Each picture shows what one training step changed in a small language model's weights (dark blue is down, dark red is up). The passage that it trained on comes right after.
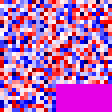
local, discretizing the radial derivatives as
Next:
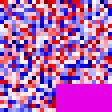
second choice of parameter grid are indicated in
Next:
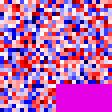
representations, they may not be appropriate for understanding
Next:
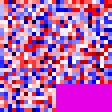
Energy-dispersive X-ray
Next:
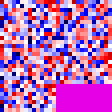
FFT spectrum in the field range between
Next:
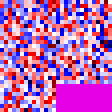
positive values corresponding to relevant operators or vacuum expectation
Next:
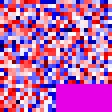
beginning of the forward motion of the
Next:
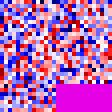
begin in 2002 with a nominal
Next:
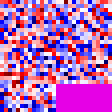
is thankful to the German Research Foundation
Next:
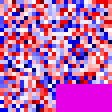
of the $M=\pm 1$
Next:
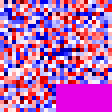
1 second. This was followed by a
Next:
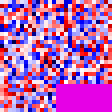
graphs at values of $\omega$ for which
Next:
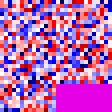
the log context under the similar patterns to a
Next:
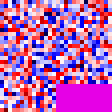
distant-organ metastasis
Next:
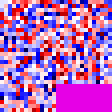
Lett. B} {\bfseries 716}
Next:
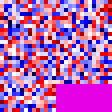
pair with dQ measurements in $\geq
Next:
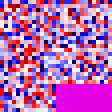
we know, when an observer is
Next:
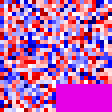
25. For these, the median
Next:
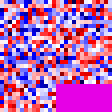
on $E_a^m$ and
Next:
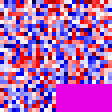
Computer Science and Engineering, Beihang
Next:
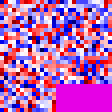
direction of research in this topic concerns the
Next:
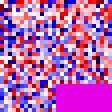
Abell 2199 is a circular region
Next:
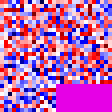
configuration for icosahedral
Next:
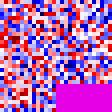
| | Available, but
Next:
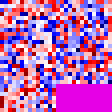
invariant-mass spectrum. Two clear peaks are
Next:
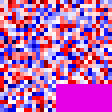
method developed in \cite{nine}.
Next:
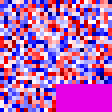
$p_1$ through the definition of
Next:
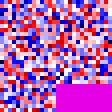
accordingly $\Delta_0 =
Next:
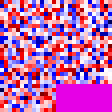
will continue the hash chain and
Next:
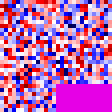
first 4 rows show the 12
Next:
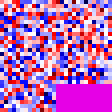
phase $\phi_0$ that an
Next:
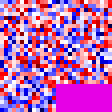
disambiguation comparing to the first
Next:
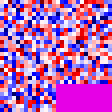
\rangle/d\mu$ that correspond
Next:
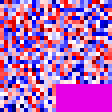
$S^2$. The equation for the
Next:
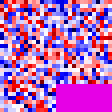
a SNR higher than 3 between
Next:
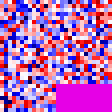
} \label{fig:error}
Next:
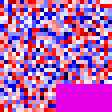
view, the nearby Fornax cluster
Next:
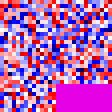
bilayer stacks can be simply
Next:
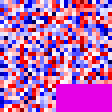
a result, we predict that the scaling for
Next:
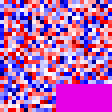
from the assumption that the onset time occurs when
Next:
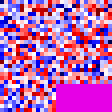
correction could be considered part of the
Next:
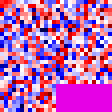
(IMF), the luminosity as a function
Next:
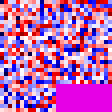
for machine learning researchers due to the possibility
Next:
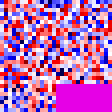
events lying in the outer ring are due
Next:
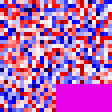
repeatedly verified numerically by various authors,
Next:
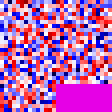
As this object has recently been suggested to represent
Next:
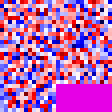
each type of agents to gradually
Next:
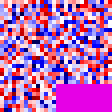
$J$ can be found in SM
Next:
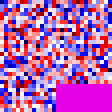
of zinc-blende
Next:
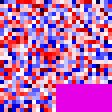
constraints on milli-charged DM
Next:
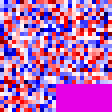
related thermodynamical quantities. Taking
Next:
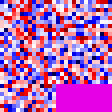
space. Each node is connected to two
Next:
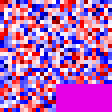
2-degree field closer to the Galactic
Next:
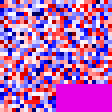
where $a \in A$ is the
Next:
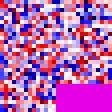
following we demonstrate the general principle of this classification
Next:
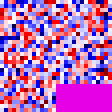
Huang, and T.
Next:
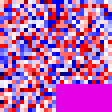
at $B = 0$. Below we
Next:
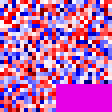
possible resonance has been included in the fit.
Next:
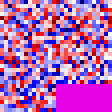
locks the box with his padlock
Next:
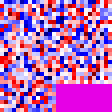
flows \hlb{the velocity and stress
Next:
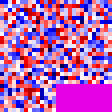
the density, $\rho = \langle 1
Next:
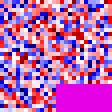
pretrained on large-scale
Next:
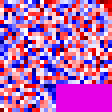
study of intermediate Higgs bosons. Thanks
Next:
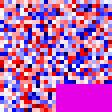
importance of different neighbor relationships, while also
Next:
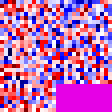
maximum for Au nanoparticles in water
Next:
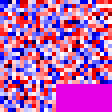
single out top quark for condensate. The
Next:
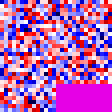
the help of the relation $\eta = s
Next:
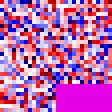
gluino mass as the case of positive
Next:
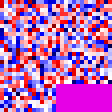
University, College Station,
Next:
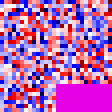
positive extra speed, such that, measured
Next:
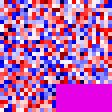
is a corresponding second age maximum near
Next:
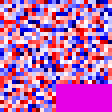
of two below 30 solar radii by
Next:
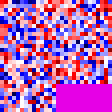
\figcaption {The locations of star clusters
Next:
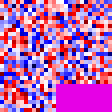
structure in each given momentum ${\bf k}$.
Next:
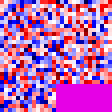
the transverse field of the axis can be considered
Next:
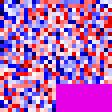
hierarchy giving the functional relation between the
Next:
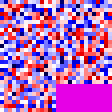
\emph{Tor push} to
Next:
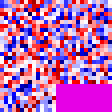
of its strength k. As a
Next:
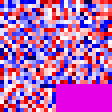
distribution and trajectory of each skyrmion within
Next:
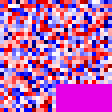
at 8.4 GHz the flux density of
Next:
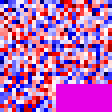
of $5\kms$, which is
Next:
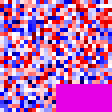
In order to have a stable theory one should
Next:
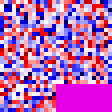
the $q=0$ component
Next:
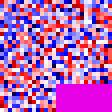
line corresponds to the symmetry point of each field
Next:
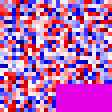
the case $\ell\ne 0$. In
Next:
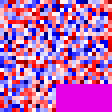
differential method of the Differential
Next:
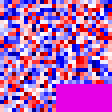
the basis of nonlinear Lagrangians. This effective
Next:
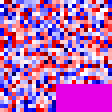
square root is chosen continuously along the
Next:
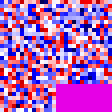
of 64 bytes). When two cores
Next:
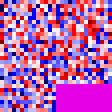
ignored. For the choices $\ec
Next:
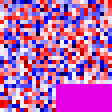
gauge couplings, and of the LW
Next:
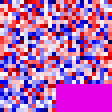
core and motions of the ring itself against
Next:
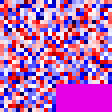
decreases, the stronger the dependency between a
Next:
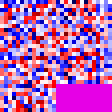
function $H(M,t)$ which
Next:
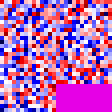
} \label{Dispersion relation}
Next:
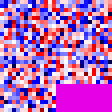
this paper, we applied a HIMM
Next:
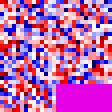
re-identify a specific person and
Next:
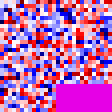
components decay away exponentially. Therefore, the natural
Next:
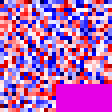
summary of the average heliocentric velocities
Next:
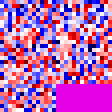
thoughtfully, they also create new
